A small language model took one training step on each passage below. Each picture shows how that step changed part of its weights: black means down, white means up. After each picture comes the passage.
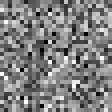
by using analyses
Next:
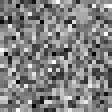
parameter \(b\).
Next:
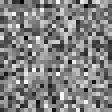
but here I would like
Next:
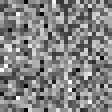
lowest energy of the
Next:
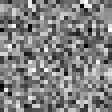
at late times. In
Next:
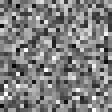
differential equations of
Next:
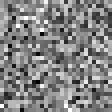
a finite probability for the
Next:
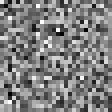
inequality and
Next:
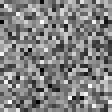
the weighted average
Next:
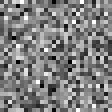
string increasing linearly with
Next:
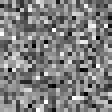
term in the second line
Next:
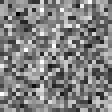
dimension fails and
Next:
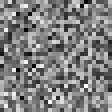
entries require the
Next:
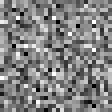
a two-body random
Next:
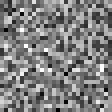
summarized as:
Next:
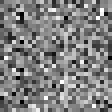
summary, we have
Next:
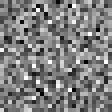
which forbids
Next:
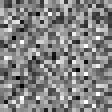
that we have not studied
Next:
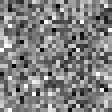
proven, to have
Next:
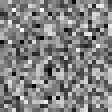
c$, $\gamma
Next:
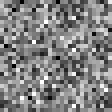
build not only on
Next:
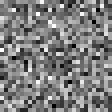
for the first correction was
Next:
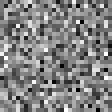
the inclusion of an
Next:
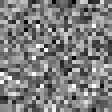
entropy $s$ and
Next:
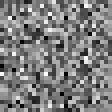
intensity. From the
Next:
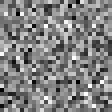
the KBC models
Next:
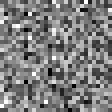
amplitude to a bell
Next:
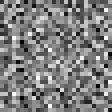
they can rely on
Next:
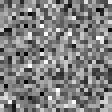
horizon located at
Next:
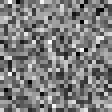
offers some background on
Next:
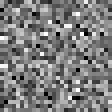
and A.D.
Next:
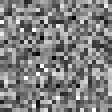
for the $\tau$-
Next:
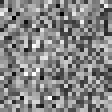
of a static
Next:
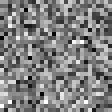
leads to the best
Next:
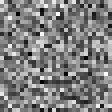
geodesic curve,
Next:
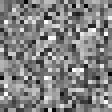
renormalization of the complete
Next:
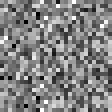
of the LDA
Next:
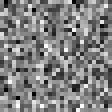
manner through
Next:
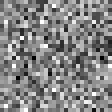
is roughly proportional
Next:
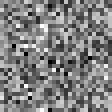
a star with such a
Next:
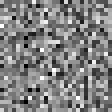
the backward moving
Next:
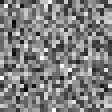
evaluation for pair
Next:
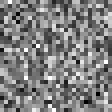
Under these conditions,
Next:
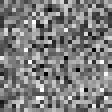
They may be written as
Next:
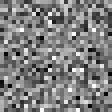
on the following formula:
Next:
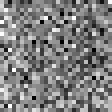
to be in line with
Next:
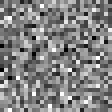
average, which makes
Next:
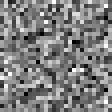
solving the characteristic
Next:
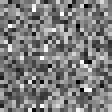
presented. The calculations
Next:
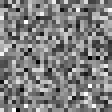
the system hold
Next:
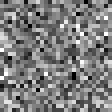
to disconnect
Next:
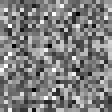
shapes of the
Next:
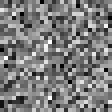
with those seen in other
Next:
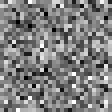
strong tunneling
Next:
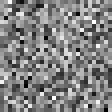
the security is not
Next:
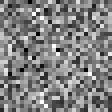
changing SF or
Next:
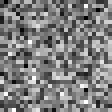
should have knowledge of
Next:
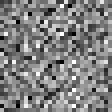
sublevel set
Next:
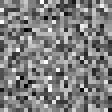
bosons. Let
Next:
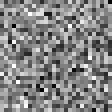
in the ground truth
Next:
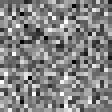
intensity, the
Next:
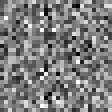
privacy setting will
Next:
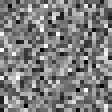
lens to correct for the
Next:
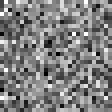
study of models of classical
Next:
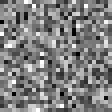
detection have used word
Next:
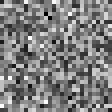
magnetization are found to
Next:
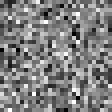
policy variable,
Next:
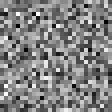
of freedom of
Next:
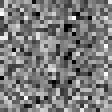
and confirming that
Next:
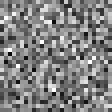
conveniently chosen approximation
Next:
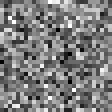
~7 kHz that
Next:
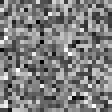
denotes the probability of the
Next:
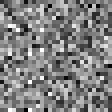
array consists of
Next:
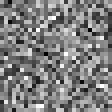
section II by developing
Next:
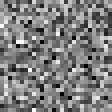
the standard deviation of
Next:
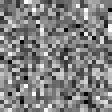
insight, whose central
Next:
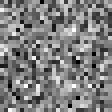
with $v \in
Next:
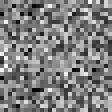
the full expression of the
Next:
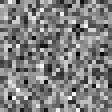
messages in
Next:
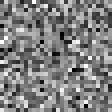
where the constants of
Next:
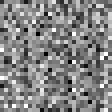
two bulges,
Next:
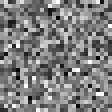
it follows that%
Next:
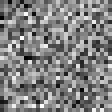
is typically denoted
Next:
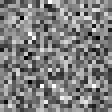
algebra is needed.
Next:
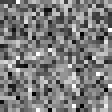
Conformal prediction has
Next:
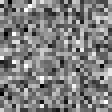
backreaction in
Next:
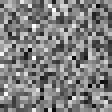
the majority of
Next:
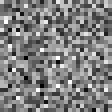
this inequality
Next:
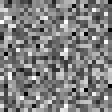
to binaries, but
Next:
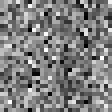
at every site. This
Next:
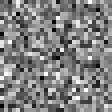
results of section 2 to
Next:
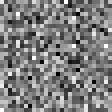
the multipurpose
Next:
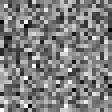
both samples, the same
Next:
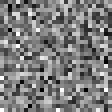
nonlinear problem for the
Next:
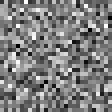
used in this paper.
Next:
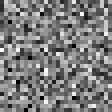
for the magnification
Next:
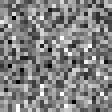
factors as an edge weight
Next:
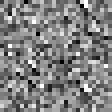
effective potential. We
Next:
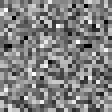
of about $22$
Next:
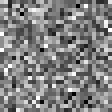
possible to create a
